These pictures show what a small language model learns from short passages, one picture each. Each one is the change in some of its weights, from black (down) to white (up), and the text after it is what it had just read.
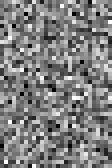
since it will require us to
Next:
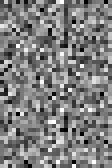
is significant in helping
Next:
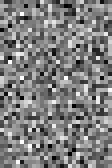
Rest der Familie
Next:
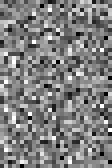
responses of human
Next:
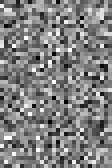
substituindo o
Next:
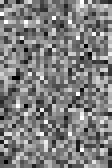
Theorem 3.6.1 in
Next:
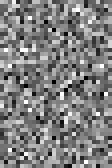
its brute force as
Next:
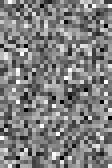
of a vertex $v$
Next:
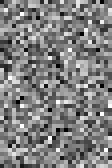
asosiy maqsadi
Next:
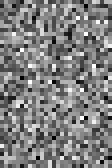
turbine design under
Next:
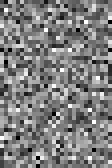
need of turning on the
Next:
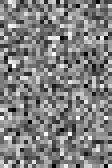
update, as defined in
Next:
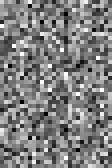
model reduction}, Journal
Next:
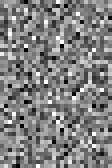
of indecomposables.
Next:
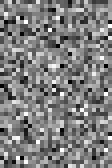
stopping time,
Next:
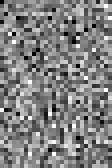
Plant Biology*
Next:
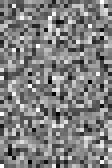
fixed source and
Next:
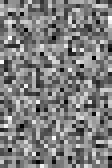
(\ref{doa}) by
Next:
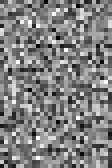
representations (in which we
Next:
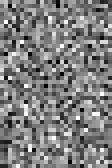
spatially discrete
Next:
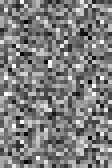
number of edges in a
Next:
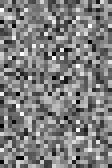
After the results obtained for
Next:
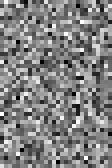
exposure to L2
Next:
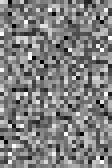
sample point becomes a
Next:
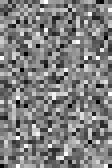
on enhancing
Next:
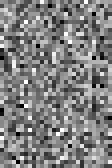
milk and have more
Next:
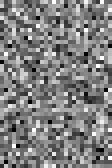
first year of life
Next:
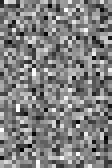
boekje. n:
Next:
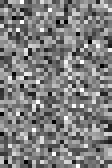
korekty tego
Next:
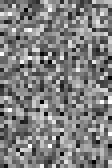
En este contexto,
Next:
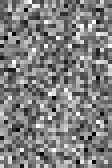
Dunkl's theory
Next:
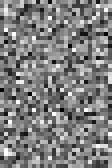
(Groups A+C
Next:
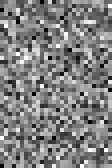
onto the two factors.
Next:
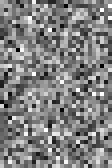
the stress-strain
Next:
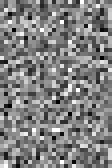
under the target function.
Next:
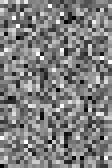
direction. In the
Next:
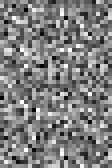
both in the sporting
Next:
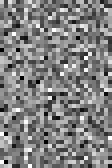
interaction effect on change
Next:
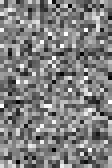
these systems are as stated
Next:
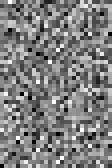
of a real-time
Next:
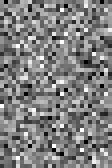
penting untuk
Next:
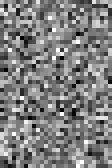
процесса и
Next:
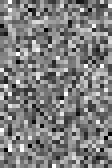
on an electronic
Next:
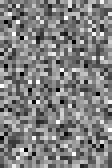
publiques ou les
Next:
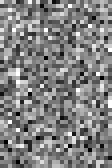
these provisions are
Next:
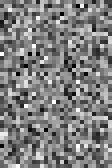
Yapılan analizler
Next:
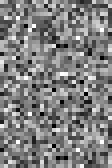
$\pi$ is called
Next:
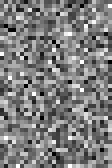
congested blood
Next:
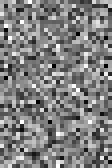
called across four
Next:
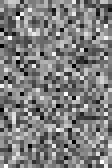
cable, reprocessing
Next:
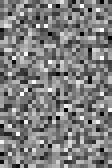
$k$ agit sur les
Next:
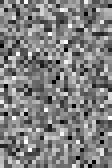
equipped with the map
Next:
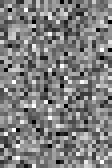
is next in line in
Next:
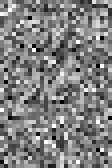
since $\Lambda$
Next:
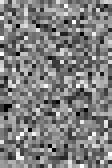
may view the Regge
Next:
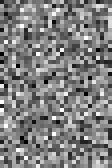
(APG IV
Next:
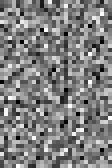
the Theorem is satisfied.
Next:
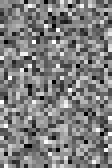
a taxonomy of
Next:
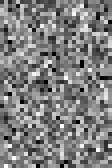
Srbija ima
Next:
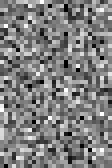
the method of Burkard
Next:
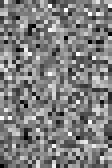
продукты в
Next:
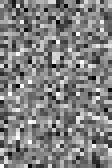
Libertação vem
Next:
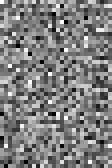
southeast European
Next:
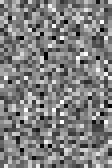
o consolidare a
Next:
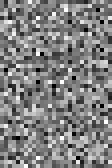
and service industries.
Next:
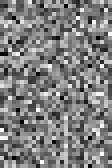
the quality of education has
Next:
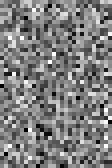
nach Kaffee
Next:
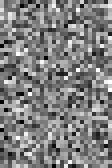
1. Let $N\geq
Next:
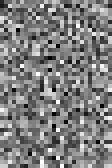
complexes of the blue
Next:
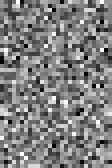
mentett meg -
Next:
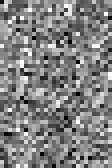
Proof.} Denote
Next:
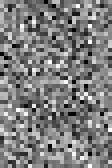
suffices to show \[
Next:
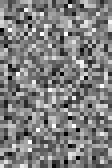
Northern Europe,
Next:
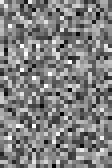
da Consolidação
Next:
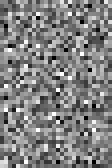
and disadvantages
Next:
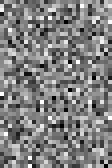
of words, with a
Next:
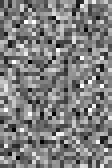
in the proximity of the
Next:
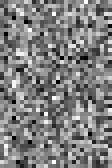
*Appl Anim
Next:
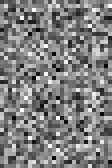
\lambda ^T \bar
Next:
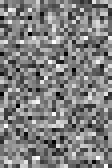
и обвиняемого
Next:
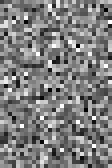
modules. In particular,
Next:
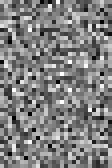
foliation of a
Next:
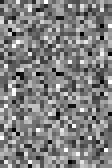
difference sets and their
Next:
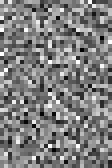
problem addressed in this
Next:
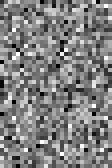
Parseval's equality
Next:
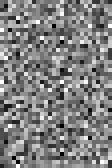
for this reason we have
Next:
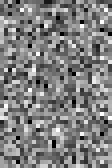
determinant of the matrix
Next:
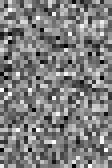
which the connection is linear in
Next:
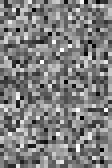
[10]. In particular, the
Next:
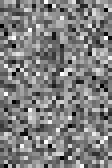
We hope to raise
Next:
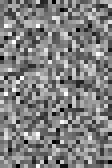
locally run AQ
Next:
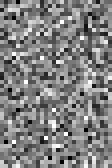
In this section we show that the
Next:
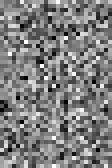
insectos, más
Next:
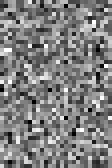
the negative part of
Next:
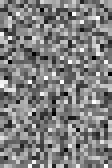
sensorial, visando
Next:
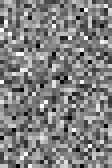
homomorphism. Suppose that
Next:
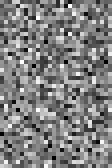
geometric curvature of
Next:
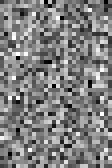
The latter condition is
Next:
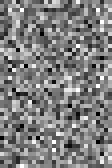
the overall success of
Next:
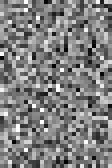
balki kreativ
